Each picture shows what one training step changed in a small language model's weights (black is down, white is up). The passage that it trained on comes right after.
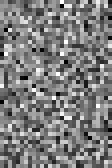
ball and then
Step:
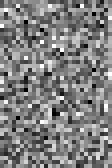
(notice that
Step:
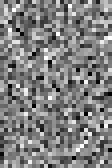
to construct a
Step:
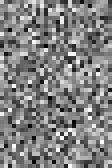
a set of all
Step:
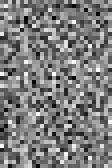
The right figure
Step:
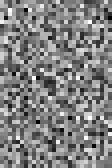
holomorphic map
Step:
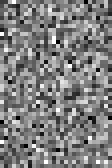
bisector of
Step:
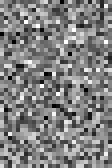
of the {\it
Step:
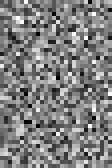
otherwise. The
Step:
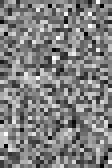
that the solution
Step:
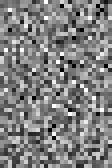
on the ration
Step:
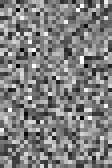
vector space over
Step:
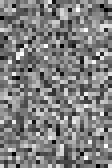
bounded support.
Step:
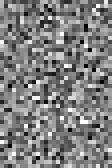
aim is not
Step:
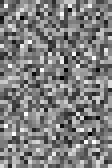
graded character of
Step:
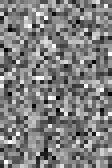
best known
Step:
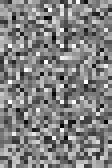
rate is
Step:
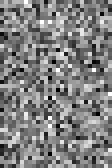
\right| =
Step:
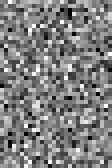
not admit a
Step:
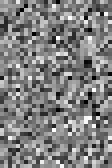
datum we
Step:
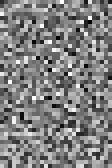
the following approximation
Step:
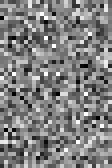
be handled by
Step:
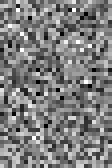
$\varphi$ defined
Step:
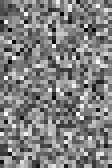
to analyze
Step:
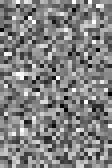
section. There
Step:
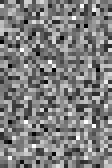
above inequality by
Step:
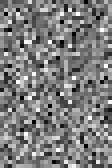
the three vertices
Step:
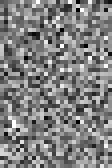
conditioned on the
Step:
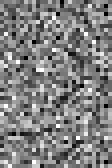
with the~center
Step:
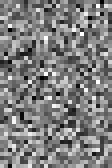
the outside of
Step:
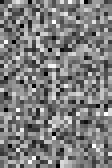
prior work on
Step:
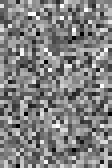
ratio of
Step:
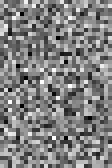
percolation does
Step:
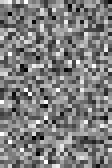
map \beq
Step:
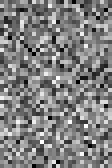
queue, as
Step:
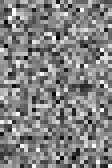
\qed Let
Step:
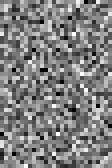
the finite sums
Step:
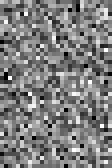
, \ldots ,
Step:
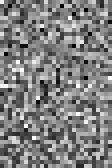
be seen as
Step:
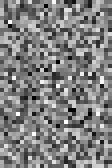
of a graph
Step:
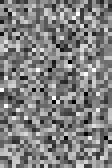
upper bound
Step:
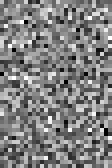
introduce an
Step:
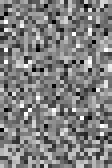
function indicating
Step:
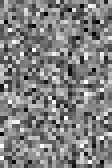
scalar whose
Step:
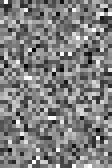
for application
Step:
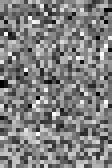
that must be zero
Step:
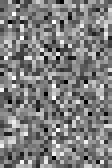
meeting with
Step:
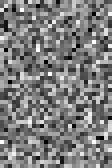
is in the
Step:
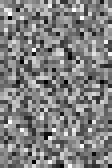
complex algebraic
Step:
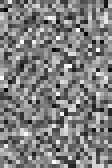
and the order of
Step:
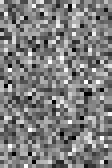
closed skew
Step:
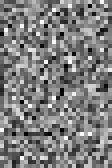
states of the
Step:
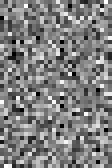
The recursion
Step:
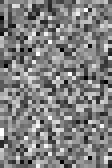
this result,
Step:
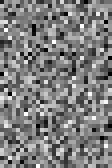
distributions) are
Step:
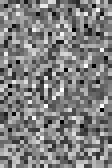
$Q$ as
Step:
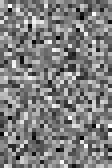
the proof of
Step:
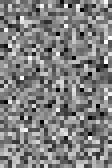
class has nice
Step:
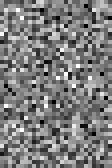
Next we
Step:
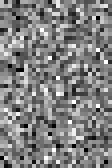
De Concini
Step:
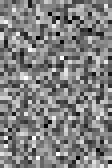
and $\dis
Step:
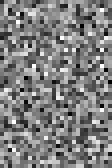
at least three
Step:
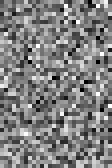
and for which they
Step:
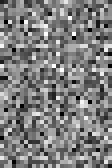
weight. Then
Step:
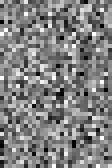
Riesz holds
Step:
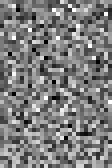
each maximal
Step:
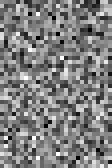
and $\ger
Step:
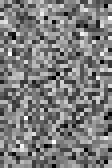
Since there are
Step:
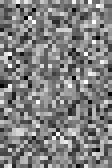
There are 2
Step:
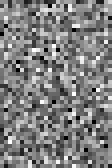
Zeros of
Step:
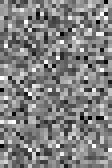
$i \neq
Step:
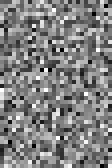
could show that
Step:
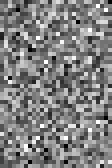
of $\Delta$
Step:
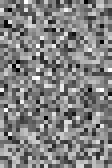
of rays
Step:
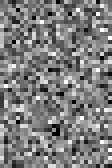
This concludes
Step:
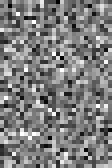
will refer to
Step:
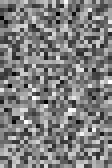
a random element
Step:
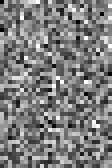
it is enough
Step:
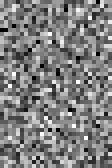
as a model is
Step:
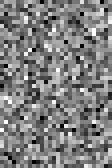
we pick
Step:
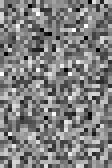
of Science
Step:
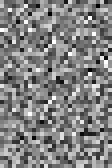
just have
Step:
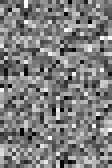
row will follow
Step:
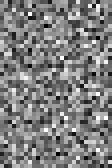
and so their
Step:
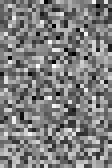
the minimal
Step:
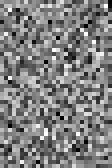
of the Lie algebra
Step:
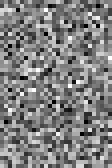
operation with
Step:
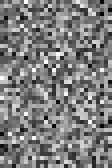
\ \forall \
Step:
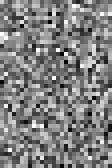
\] in which
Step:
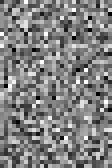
we get,
